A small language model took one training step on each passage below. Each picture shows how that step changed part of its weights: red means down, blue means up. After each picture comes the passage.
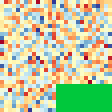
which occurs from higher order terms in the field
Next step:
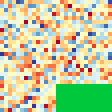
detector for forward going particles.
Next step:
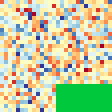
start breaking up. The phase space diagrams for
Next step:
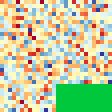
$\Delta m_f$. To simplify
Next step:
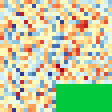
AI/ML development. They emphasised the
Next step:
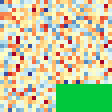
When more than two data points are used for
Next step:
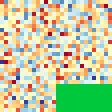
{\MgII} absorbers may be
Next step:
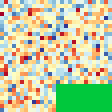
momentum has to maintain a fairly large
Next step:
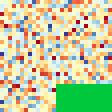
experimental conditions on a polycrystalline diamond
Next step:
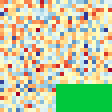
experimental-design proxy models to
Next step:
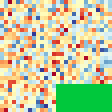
[O{\scriptsize II}] and
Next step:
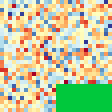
the baseline approach. Moreover, the metrics averaged
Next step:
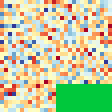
takes the particle information from CORSIKA
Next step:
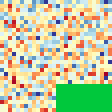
equal to $h( \pi ) +
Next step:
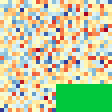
for the nonlinear Meissner effect is not
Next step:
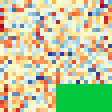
OPE testing procedure and to perform a
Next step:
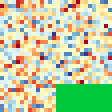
finite-time Lyapunov exponents
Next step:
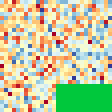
Many methods are used for people counting
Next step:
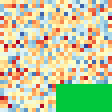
of the unstable modes. As a first
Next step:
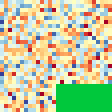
mass can be computed from the Lorentz product of
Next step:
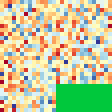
where the total energy of the new lepton is
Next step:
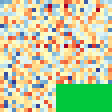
$m_q^*$ of a nucleon
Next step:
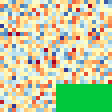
develop the detailed implementation of protocol for
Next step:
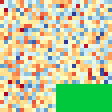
that recovers the exact value of
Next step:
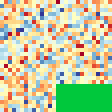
model A is clearly underscored by
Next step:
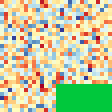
Transactions on Visualization and Computer
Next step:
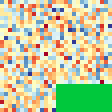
Berkeley Laboratory, University of
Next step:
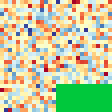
steady incompressible N-S
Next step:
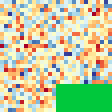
nontrivial eigenvalues plus and minus the standard deviation
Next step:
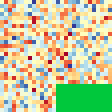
to start from $k=1$ to
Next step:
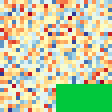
for fluctuations in populations size that may have
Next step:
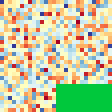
irregularities in the shock
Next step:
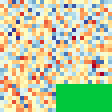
10. The optimized CFI results
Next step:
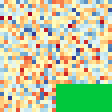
on the sample. Finally, we used
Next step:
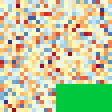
Discovery of the candidate Kuiper
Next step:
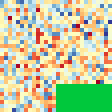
observation (black dots) by adding random
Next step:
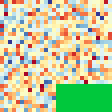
appears to fully capture the strain-relaxation
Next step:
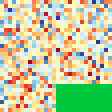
still remains a good approximation. This will
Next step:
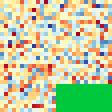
a denser part of the disk,
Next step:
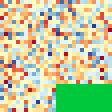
{6}, journaltitle = {Science
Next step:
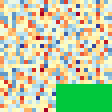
AND DISCUSSIONS
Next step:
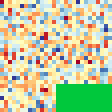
this rule, and in the limit of equal
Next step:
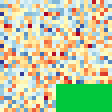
work presented in this review was done:
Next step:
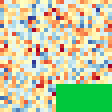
version is called \emph{analog mode
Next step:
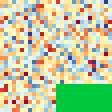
related to the de Broglie
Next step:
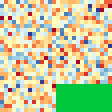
on the projection operator $(Q1,
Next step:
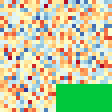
\end{equation} Since, as mentioned
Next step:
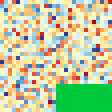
method and the NtD method will give
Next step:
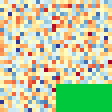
of the chemical composition of the observed stars in
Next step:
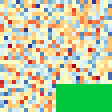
limited sample of high-resolution X-ray
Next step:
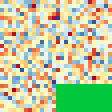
of the pillars of disc galaxy dynamics
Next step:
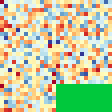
of the proposed method under various real-word
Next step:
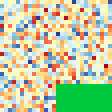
leads to many solitary patterns, but
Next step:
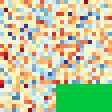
to be co-moving with the
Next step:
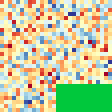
restoring oscillation period) is set to be
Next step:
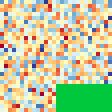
M \textit{et al.}
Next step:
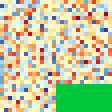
pulses the spin-direction of an
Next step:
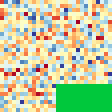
using the first principles method. A very
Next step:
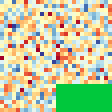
peak would coincide with that of the
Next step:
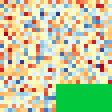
is the energy in keV, and
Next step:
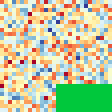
copy of the reference cell, this time
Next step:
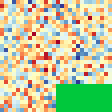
individual Gaussians are shown with green
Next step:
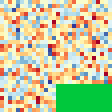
unitarily covariant), the amount which one
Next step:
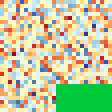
queue level remains under 3 while BE
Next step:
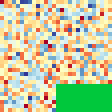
partially taking this view by showing a readable
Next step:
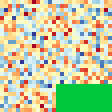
U(1)$ as an enhanced symmetry,
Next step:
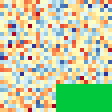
a well-defined staircase pattern of
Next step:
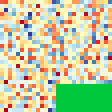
been performed on samples with all three
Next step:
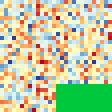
by combining the constraints from CMB power spectrum and
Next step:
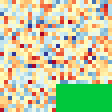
and $X_i$ represent the total
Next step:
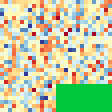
0$ limit, and the result is just
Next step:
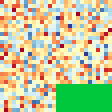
with 2d/3d tensor
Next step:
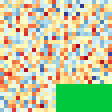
the metric is disconnected from the
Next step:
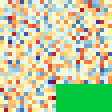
the 20 GHz relaxation, this faster process could
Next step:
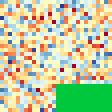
same basis function can get selected in a later
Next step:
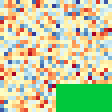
linear function, we retrieve the standard
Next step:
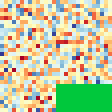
sheets can attain spin polarized states due
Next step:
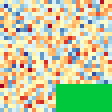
followed by slow thawing evolution, for
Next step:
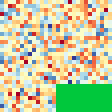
all. There are two types of correlation coefficients
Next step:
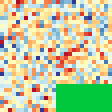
very good approximation we may discard in
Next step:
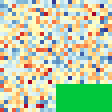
focus on analyzing the dynamics of
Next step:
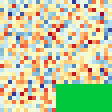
the specific value for the Higgs mass, since
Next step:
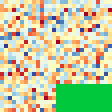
local moments in a high-spin
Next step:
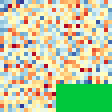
model scale, it is necessary to incorporate
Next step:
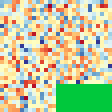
$B$ is \begin{equation}
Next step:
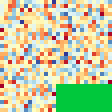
instructions, resource constraints, or
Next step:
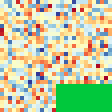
$\phi$ and the optimized value
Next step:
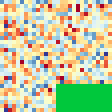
\end{align} for all
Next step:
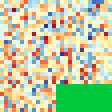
\rhoI in \pipipi,
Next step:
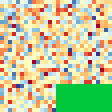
orbital cycles of the system in
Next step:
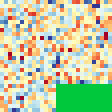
theoretical intensities, $I_{\rm
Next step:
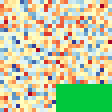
200 GeV \pp\ collisions for multiplicity classes
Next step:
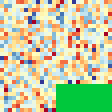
not always an unambiguous
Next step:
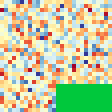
and $\ystar$ as only two values
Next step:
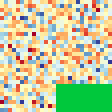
complement of $\{\del,\del'\}$
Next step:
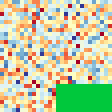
the leading cause of vision loss among
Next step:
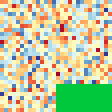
p$) collisions are higher than the
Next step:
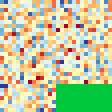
(see section 'CDW characteristics encoded
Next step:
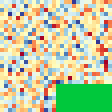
the paper, the index $k$
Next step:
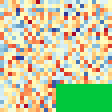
the system. This theoretical model enables to predict
